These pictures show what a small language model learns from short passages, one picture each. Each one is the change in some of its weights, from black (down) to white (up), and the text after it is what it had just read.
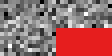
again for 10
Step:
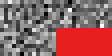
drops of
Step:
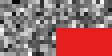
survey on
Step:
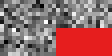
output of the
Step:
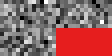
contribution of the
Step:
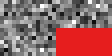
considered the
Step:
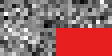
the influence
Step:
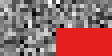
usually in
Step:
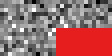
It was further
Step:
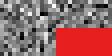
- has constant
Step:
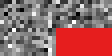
are fixed
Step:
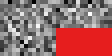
medicine to
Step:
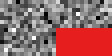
de formación
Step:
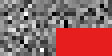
integrable structures
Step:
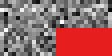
Programa de
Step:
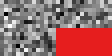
determined when the
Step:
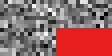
(да и
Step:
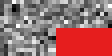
well. And
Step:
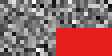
\right)$ or
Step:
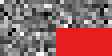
been designed
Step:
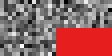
top and
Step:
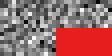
The finite
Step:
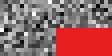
corpora are
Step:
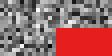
as many
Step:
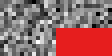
But we also
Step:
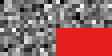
such a matrix are
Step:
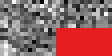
на добу
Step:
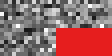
we re-sum
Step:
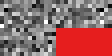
block of a
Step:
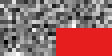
case for different
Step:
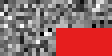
a doubled
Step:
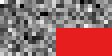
It seems
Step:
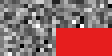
nas jest
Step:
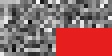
can be for example
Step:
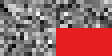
association that
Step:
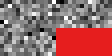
The light
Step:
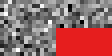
projects and
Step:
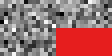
appearance add
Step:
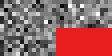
content of
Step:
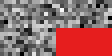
dans le
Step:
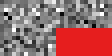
time statistics
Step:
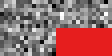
frame structure.
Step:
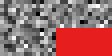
, {\mathbf
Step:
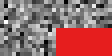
emission increase
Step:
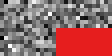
to bit
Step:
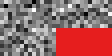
trás das
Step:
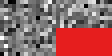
yang telah
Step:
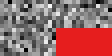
\\ \item The
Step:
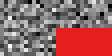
form used to
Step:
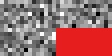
Press. -
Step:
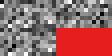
process results in
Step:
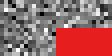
channels as
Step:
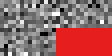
precision of
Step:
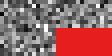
the paraffin
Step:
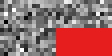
study subjects
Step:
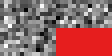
number of seed
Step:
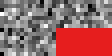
in this CE
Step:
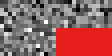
epoch of
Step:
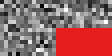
in $a$
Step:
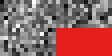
and magnetic
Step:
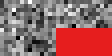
typology based
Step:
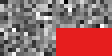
have interpreted
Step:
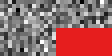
both square
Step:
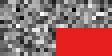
bare surface
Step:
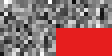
grado de
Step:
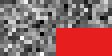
and reported
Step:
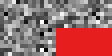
include a
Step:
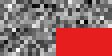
simulations will
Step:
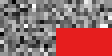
its interplay
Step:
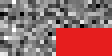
analysis of variance
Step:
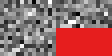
as much as
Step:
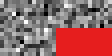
in stars
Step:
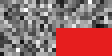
second viscosity
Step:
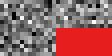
of Fat for
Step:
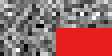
pour la
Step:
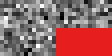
new value, and
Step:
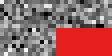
been used for the
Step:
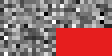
and openness
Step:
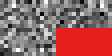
considering the
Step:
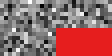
implementação de
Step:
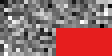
in blood
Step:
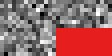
NF1 who
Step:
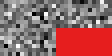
the diffuse
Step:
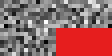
modes. In
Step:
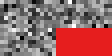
approaches that
